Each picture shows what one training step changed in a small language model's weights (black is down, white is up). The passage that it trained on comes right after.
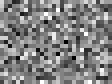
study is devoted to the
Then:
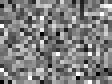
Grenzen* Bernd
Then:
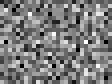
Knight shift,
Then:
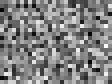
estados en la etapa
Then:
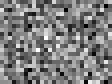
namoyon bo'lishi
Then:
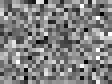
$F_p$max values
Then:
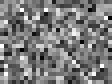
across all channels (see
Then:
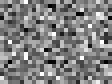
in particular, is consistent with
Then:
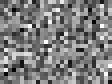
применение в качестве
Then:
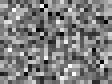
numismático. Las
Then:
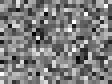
relacionarem a prática
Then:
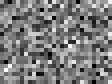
harmonis dengan semangat
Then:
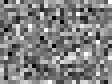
dans les débats sur
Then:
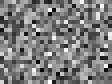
higher spatial dimension, we
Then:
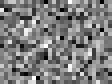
не вернутся.
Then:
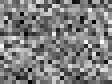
ta'lim tizimini
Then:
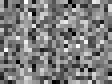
linear, difference equation we can
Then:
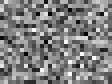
hadronic molecule.
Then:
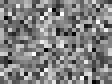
is computed in the same way
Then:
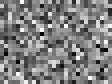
Las parcelas
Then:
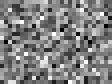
of these approaches were able
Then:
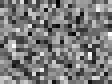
Pushpam, P.
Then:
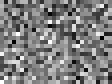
& \textbf{OO}
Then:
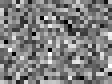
Coulomb force,
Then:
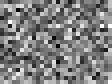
tradicionales, se
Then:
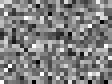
is increased from zero directly
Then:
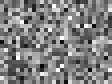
la mayoría de los
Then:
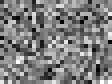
l'efficacité de la
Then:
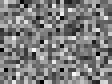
the traditional memory
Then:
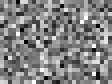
is to view the properties of
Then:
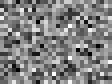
них его не
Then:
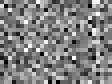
direction restricts the analysis
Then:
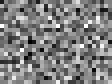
permite traducir
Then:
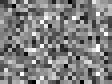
We are consequently in the
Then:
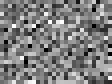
swallowing Z.
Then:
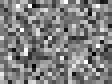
для нас особый
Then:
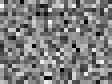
for the Bz storm period
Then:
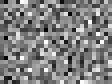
k, l$ integer
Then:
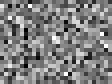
Z Liao, F
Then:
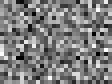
{\bibfnamefont {I.}~\bibnamefont
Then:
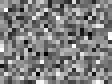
ekologik muhit
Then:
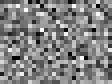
lower bounds on $\zeta$
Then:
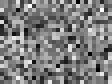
maioria dos demais
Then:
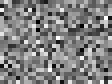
как своеобразная
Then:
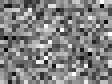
local omite un detalle
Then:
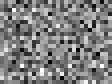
the cross target profile plot
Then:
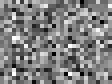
dipole model. We
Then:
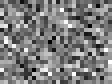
ibn Ahmad
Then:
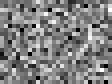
atomic and electronic structure like
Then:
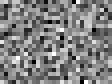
- N° de planos
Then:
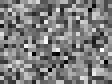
with linear dependencies, as
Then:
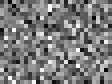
Hofmann, C.,
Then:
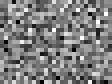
the authors reviewed
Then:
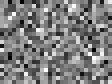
разів. Зменшення
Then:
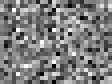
berganlar [2].
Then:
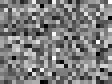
strategiyasini ishlab
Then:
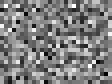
asosiy vazifalari
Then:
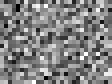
is used to construct a
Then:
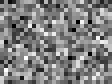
The running strong coupling constant
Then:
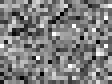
qo'lanma 3.
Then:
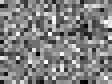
em seu inciso
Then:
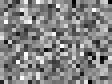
of matrix $\vec A$, and
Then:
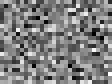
un agrupamiento
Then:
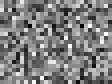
ICM magnetized
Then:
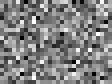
aproveitar dos
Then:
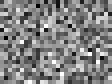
to schedule agent
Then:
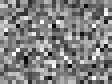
GaAs (taken from
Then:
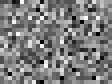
runtime breakdown
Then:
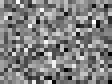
Moreover, the normal
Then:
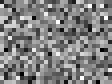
still significantly larger than the
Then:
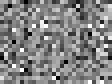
57. Objeto
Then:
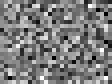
different "IMFs" in
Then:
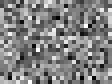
tail-like structure showing
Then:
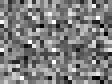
o'z maishiy,
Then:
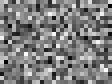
of the mass-weighted
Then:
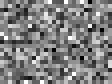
qudits. First we
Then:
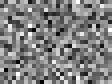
the median burst width
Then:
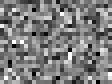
with the liquid system.
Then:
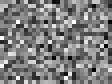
just a product of
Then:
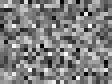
and accretion discs can
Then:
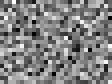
negative order moments
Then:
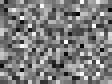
are the {particle} density functions
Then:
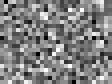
hér á landi
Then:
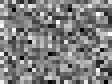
in Astrophysics
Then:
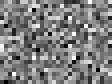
қоидалари ва
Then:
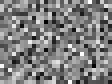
penalty represented a larger
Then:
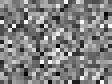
term expresses the increase in
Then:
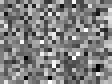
de 17 de março de
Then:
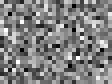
a well-established
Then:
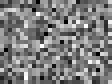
the energy, by showing how
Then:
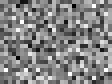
sine (or cosine)
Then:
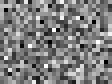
effects: Green's function
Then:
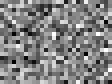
propio individuo
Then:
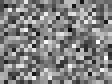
We want to note that the
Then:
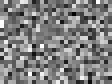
improvement over zero state
